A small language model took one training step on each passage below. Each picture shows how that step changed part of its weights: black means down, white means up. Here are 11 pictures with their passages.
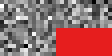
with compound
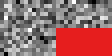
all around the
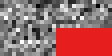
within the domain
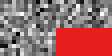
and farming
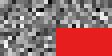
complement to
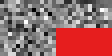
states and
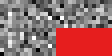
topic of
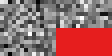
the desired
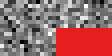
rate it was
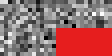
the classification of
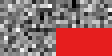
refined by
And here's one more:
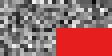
for plantations
